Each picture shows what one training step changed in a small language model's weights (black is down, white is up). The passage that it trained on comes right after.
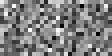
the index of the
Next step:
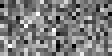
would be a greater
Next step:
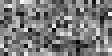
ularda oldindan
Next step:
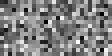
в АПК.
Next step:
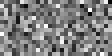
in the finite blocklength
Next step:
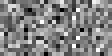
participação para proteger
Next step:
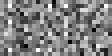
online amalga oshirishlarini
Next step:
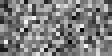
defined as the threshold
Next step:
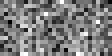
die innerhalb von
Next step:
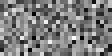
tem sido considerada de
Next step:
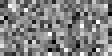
fields in such modeled
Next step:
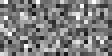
nos interlocuteurs
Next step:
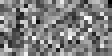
learning outcomes yielded
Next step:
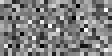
The profile of the
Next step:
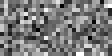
In general, we also
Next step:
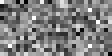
galaxies are hosts to
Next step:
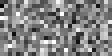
the charges.
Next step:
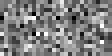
con quien compartes
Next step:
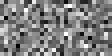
the payed sum for
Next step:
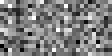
ekologik toza va
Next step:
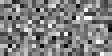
The source is extended
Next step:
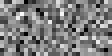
the enhancement
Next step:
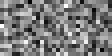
also motivated by
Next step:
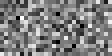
midlayer is
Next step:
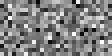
where the path crosses
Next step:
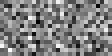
the highest sensitivity
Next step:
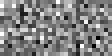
semantik va
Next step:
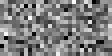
che tengono
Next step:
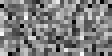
ensures that new,
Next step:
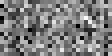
proceso educativo, por
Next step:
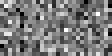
boshqa tarmoqlari bilan
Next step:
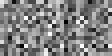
Solar System,
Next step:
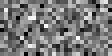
the value required for several
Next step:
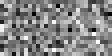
sobre cambio cultural.
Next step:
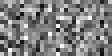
systematically found that
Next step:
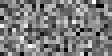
for relativistically
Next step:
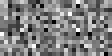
a specialty, it
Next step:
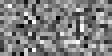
solo por su capacidad
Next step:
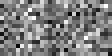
estimation and correction is
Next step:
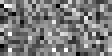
raqami tartibi
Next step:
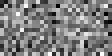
and gauge transformations.
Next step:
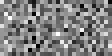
no que tange a
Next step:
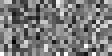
the vicinity of
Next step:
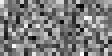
of the legal
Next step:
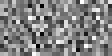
resmi ilk
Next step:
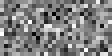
No. Kode
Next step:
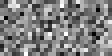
viewed as a force
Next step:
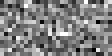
string-like objects
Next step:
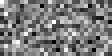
the eigenvalue problem.
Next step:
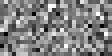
Introducción La
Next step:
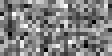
fluid.~ \item
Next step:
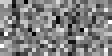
conservation law of the
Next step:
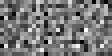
в случае
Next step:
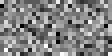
apelo para que a
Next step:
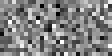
budjet jarayoni
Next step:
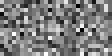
volume of the Hill
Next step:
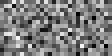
na composição,
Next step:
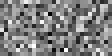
that their radio emission must
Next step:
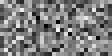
este contexto creemos que
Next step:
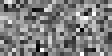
same entity through
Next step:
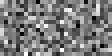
of the moiré
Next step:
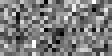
to preserve the
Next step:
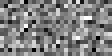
posteriors for most
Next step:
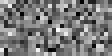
uchun manba sifatida foydalanish
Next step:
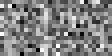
nâng cao
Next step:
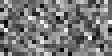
their threshold densities
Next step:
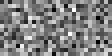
\dm is the
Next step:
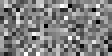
свідчить про
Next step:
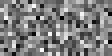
an important topic because
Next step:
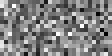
the DIM,
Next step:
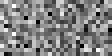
the 6~GeV
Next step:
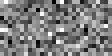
highly reflective filters
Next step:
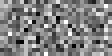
activation functions on the
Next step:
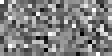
que aponta para
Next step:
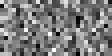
psicológicas y
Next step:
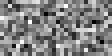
r_c$. This
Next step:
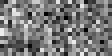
groups. {\it
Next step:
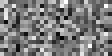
lines mark the time when
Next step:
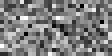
(SAT) is
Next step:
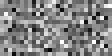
de lo molecular a
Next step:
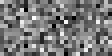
they are also all equal
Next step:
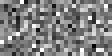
extrapolate and
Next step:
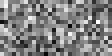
approximate calculates the
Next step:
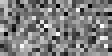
the section. In all
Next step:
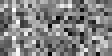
katerda sayr
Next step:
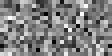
penal: afinal,
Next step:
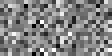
the latter the two Fermi
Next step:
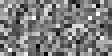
suppose that at least
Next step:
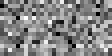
the earth's surface
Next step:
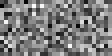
imagen de uno
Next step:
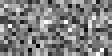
da direzioni
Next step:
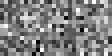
smaller hemisphere of
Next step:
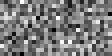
a similar level of uncertainty
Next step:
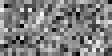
الذي في
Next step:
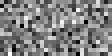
é menos conhecida
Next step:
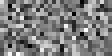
\hline 2 &
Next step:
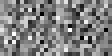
with no gravity the action
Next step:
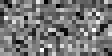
их основе
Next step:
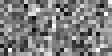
– kamida 30
